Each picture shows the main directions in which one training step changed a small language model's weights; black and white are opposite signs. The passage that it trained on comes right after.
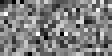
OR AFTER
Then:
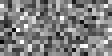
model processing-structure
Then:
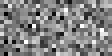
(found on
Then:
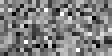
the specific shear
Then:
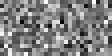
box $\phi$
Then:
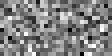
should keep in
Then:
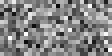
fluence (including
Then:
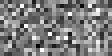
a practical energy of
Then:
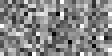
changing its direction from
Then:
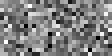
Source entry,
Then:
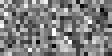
power factor doubles compared
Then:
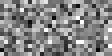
time analysis window
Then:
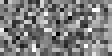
that splits the
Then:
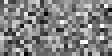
that repeating the
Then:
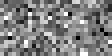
derive the S parameter
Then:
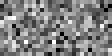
is compiled by
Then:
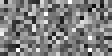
that allows us to
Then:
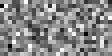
angular scales where SPT
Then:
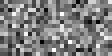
the review, the quality
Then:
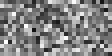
ball on a fixed
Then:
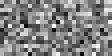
Now we turn our
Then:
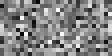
writers come
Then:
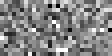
body fat,
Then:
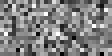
necessary to postulate,
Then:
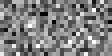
process is in the
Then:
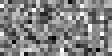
tune the device
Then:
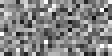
density fraction close to
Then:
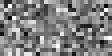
way of life, people
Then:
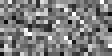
one open okay
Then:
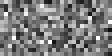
in conformity with
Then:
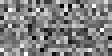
in the presence and
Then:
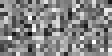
distribution over x . If
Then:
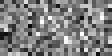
give subsidies
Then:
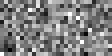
this profession in the
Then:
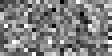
A short title
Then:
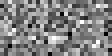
subject at the core of
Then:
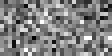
find that both the
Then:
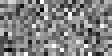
4 flight control and
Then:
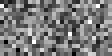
level of significance.
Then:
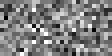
Language Generation
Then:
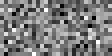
the large beam size of
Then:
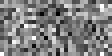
characterize the given
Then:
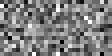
electron has vanishing
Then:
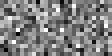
should be fast
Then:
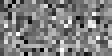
\quad 1$$ where
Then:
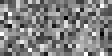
and audio data and
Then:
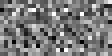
small driving the
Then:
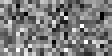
user reviews and
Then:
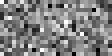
The structural transitions have
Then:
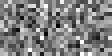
research was conducted with 9
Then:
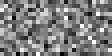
this figure, we
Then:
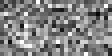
FAP of about
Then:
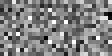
large workforce in
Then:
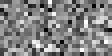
star formation at low
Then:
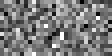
spatial inequality and
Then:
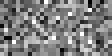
within) the Case
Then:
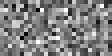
of the far-field
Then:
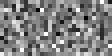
of edges whose
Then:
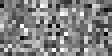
claim, we
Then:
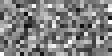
framework, ANA,
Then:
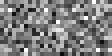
the order parameter, its
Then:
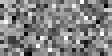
transfer solution (left)
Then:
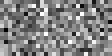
work is in the
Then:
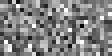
prevent failures
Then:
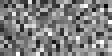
power between the pump
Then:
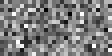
the James
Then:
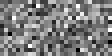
conventional part in
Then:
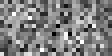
plan the optimal
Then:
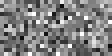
What is this
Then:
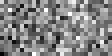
the model recognizes as
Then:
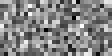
centers in Al
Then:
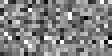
then no EC needed
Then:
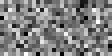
in the company,
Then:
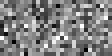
is fed to a
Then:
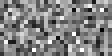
as well as a spin
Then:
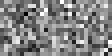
work analyzes the
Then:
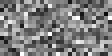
Lack of capitalization
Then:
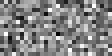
bioburden that
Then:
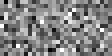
respectively. In these channel
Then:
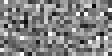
ruler of
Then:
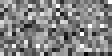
region is not always available
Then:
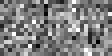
developed. The process is
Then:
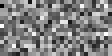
struggle of
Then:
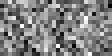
substrate varied
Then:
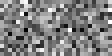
electric fields, temperature,
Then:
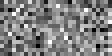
the Hubble
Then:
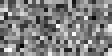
and include skipping
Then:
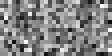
fit. These age differences
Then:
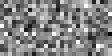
has its advantages and
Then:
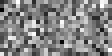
as usual objects
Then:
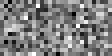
admitted in
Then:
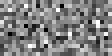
transactions free of
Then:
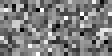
of a pure background
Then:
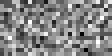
time evolution behavior of
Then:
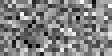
incorporate these
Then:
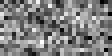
The change of the
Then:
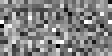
condition overdetermines
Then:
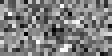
and becomes negative if
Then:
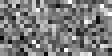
to them when I am
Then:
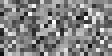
program satisfies a given
